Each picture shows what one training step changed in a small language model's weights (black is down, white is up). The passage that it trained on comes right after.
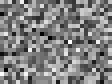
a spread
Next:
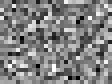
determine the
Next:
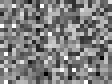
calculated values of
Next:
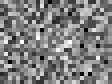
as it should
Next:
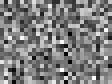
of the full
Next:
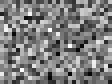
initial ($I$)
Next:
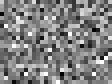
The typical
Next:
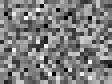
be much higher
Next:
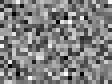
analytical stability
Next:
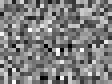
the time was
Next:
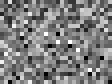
compare numerical
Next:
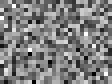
features in
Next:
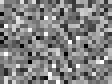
The dependence on
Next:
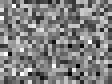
influence of
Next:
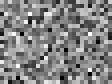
best for
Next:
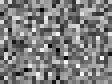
center peak
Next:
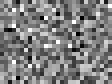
starkly different
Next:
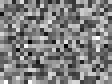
the SN data
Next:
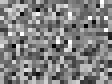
closely with
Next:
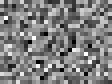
and always
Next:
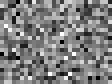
\\ \hline
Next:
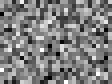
the work of
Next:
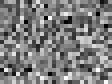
speed of
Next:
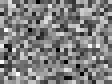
time $t$
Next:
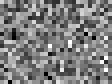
for each qubit
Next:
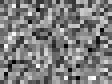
introduce an
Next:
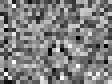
stronger detection
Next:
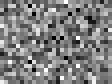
white light to
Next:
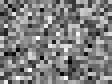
C & Inference
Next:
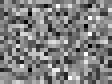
need capacity
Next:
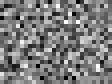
to erroneous
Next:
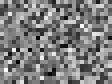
in which a
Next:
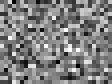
different mass distribution can
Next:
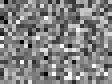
$\beta$ are
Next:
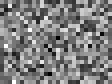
is supported by
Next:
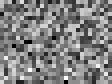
the lines of
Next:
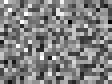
powers of
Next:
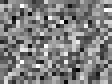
H alpha,
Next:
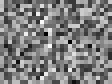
leads are
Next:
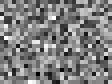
results with the small
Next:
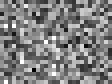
single direction
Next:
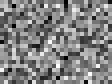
seen in the
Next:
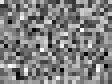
to some very high
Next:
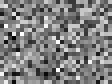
Yes |
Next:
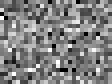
escape the
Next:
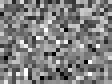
the GaAs
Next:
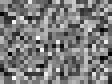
file with the
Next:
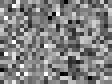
In this section,
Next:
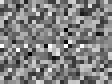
in figure
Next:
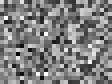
and temperature derived
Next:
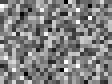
use to those
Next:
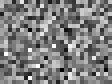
the possibility
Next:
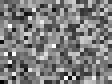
each of the
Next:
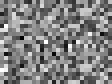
It is shown
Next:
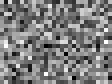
of target distribution
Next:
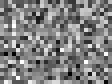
model properties. This
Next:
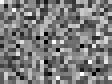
we use grid
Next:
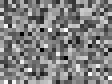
data can be
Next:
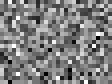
noise performance
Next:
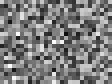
to achieve
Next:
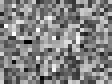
For the function
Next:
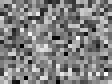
with an average of
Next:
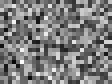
energy with constant
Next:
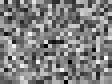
of the critical
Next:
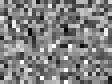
interventions can
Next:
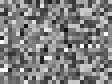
it is more
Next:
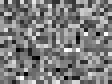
of Key
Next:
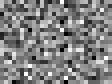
the contribution from
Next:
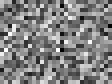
the fibre
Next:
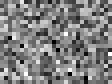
even harder
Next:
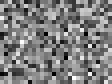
studies to
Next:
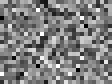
which we want
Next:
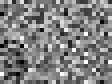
a wide range
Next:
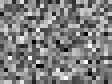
the MAC
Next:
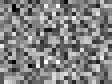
such as quantum
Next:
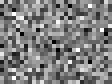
free energy
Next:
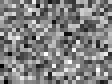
since for our parameter
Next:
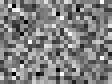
floor over
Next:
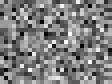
N \log
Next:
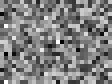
This work was
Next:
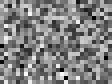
using {\tt
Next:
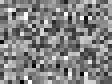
area for which
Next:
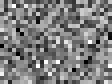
probability measure
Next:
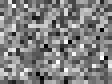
similar to that of
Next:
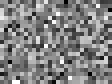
period of the
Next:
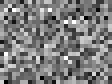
This crossover is
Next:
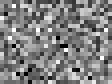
through the measurement
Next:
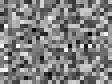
It is,
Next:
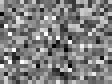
The BS
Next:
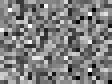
we performed
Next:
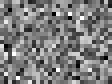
suppressed phase
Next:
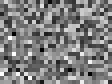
as a function of
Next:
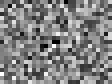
capture the
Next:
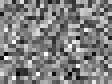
the magnetic flux
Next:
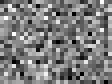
bound state form
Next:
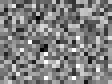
scaling between
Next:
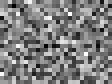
replaced with
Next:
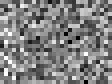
may lead to their
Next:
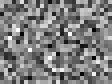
the mechanism how
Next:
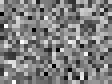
The dotted
